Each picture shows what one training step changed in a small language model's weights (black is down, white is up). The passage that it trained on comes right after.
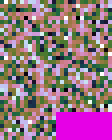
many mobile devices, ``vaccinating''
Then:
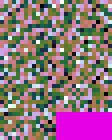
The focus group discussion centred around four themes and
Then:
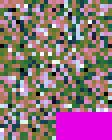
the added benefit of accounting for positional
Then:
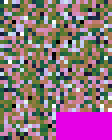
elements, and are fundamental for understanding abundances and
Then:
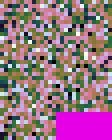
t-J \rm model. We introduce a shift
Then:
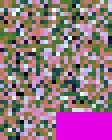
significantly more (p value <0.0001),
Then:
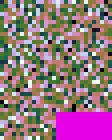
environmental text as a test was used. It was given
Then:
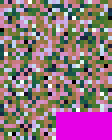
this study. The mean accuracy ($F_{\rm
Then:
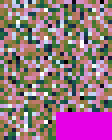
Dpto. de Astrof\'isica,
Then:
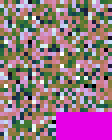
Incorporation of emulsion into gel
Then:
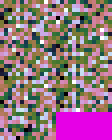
of total angular momentum using the bipolar spherical
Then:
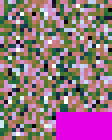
various fluences and several $1 \times
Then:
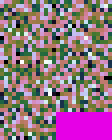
region of India with a population of around 11
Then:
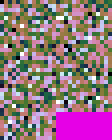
Frequency Percentage 1. Internet connected
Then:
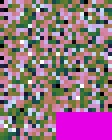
mass must accelerate downslope. This is a
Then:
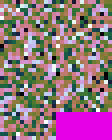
N\epsfxsize \picsize\fi
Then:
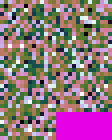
it will be very unlikely to find
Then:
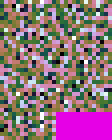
[USA]: IAJPBB
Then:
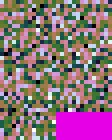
by implicitly enforcing symmetries during sampling
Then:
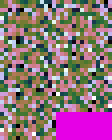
pregnancy and childbirth
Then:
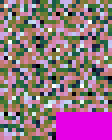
and 2.7% of global burden of
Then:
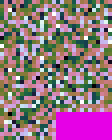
DeSimone2020}. Ultimately, these
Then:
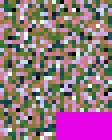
on saline continence tests, implying that
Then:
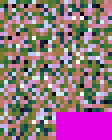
are available to the chemist. Amongst the
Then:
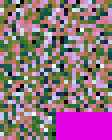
directly reconstruct FR angles using correlations of the
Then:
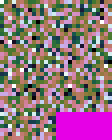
and diffusion. This is also White's et
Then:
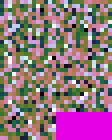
increased productivity, and indirectly, by creating
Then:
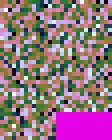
Mastava soup is prepared by boiling
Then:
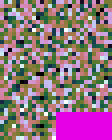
of TSL is supported in part by Natural Sciences
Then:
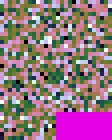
Learning in Teacher Education*, 27(4),
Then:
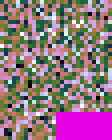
the unsteady mixing physics within a RDC
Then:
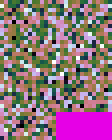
the VSII Data Acquisition
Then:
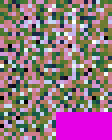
in a larger contact area and higher friction at
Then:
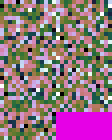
surface resistance $R_{s}$ is intimately
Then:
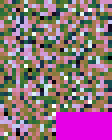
more advanced topics for the duration of the COST
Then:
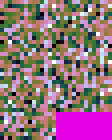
and turbulence involve symmetry breaking; the boundary conditions introduce
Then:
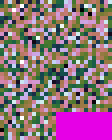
Hz, 3H) ppm.
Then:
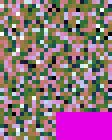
hosted on Web server reports were generated for
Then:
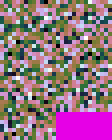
Riemannian} $d$-connection.
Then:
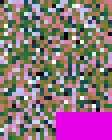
33.5% Pseudomonas 4
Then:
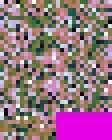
community of inquiring college of Education
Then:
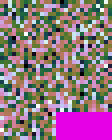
the model. The acquisition of image patches
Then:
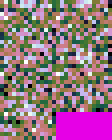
Cannabinoids Built with
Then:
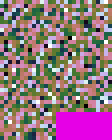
it is given by \begin{equation}
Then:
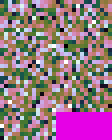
price impact. In order to calculate the density of additional
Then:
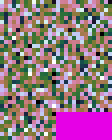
by the presence of a magnetic field. An extremely strong
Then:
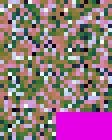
to hadron measurements, their interpretation does not suffer
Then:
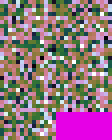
of the vector bosons excludes the configurations with
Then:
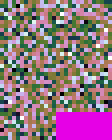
inverted pendulum system which is assumed
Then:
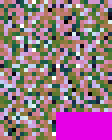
international standard on air pollution, and data collected from
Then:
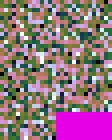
photometry reported here is on the AB system,
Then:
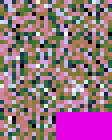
Quantum decision-making approach. This has motivated the
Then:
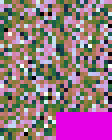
Dirac fermion CFT in two dimensions as an explicit
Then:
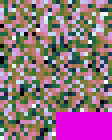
state s_t and the slicing decision
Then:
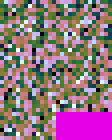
favor less and less the high negative values over their
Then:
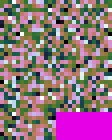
Arrival (AOA), projection onto
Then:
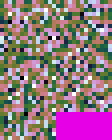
or at 90{\large°} elevation the
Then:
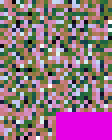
Along With Immunoregulatory
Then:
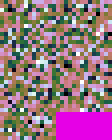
the cation dependence of the on-site interaction
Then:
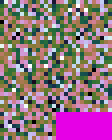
see Figure S1 (d)), and
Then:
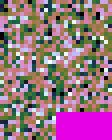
experience a relatively sharp downturn at energies which
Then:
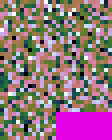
distance between the layers, as calculated from Eq.
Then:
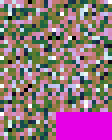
Yebuah: Materialprüfung 29
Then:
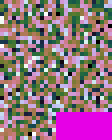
works and research outputs. As a young scientific
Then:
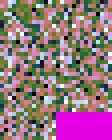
features are spatially and temporally coherent, which
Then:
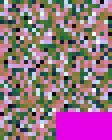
interest. Statement of informed consent
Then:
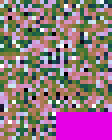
A. Supplementary data** 364
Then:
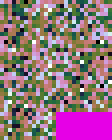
the polymer/oligomer k kinetic constant
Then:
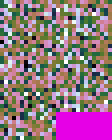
and motivation. Based on the results for fitness
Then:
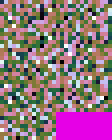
[REDACTED] and her lab, fully
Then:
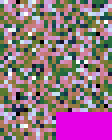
Use, and other agencies, there is a
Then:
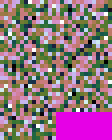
to the dataset than merely noting that the
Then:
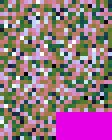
is responsible for detecting that object. Each grid cell
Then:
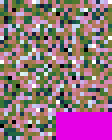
is a standard SDP that can be solved via popular
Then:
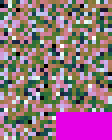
of the region’s people. State-making in
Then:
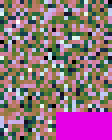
and the source $S^{\mu\nu}$ for
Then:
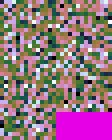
chemical and biological damage to the affected ecosystem. These
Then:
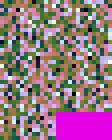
studies on open access publishing These case studies are produced by
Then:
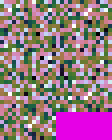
equations are \be \begin{aligned}
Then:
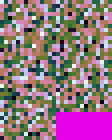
} \right). \end{equation} ${\cal
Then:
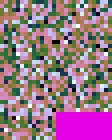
and tracking vaccination impact on one hand,
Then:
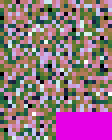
as well as *Bale Bengong*. Other
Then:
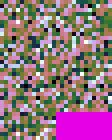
To assess the effect of uncertainties in the fundamental stellar parameters
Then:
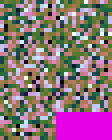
admitted as DIY artworks because
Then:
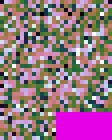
interaction on the amount around 5 meV. It was
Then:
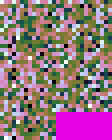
(\ref{e:psi}) to an accuracy of
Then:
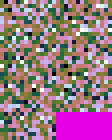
algorithm requires two time steps to give every spin of the
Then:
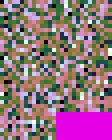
the one planned for LEMA, is individual
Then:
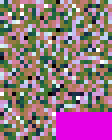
be modelled in terms of binary operators.} operators are
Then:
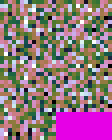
SBI Life Insurance 5.09
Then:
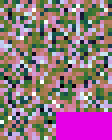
(PT) 12172 (used in most
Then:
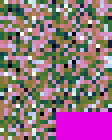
to the fast insulin delivery route represented by
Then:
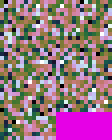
\upchi_i\over \dd
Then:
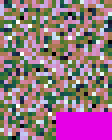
fixed number of spin split LL of the CF
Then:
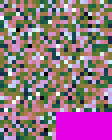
perceived as disfiguring by the patient.
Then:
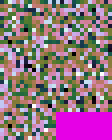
of twist angle. As expected, the
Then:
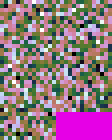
of the projects, it was found that at least 7
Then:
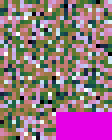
Accidents consequences, Morocco-
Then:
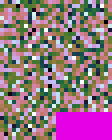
can have a conserved interaction between two tuples
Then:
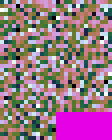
configuration-interaction (CI) method to calculate the
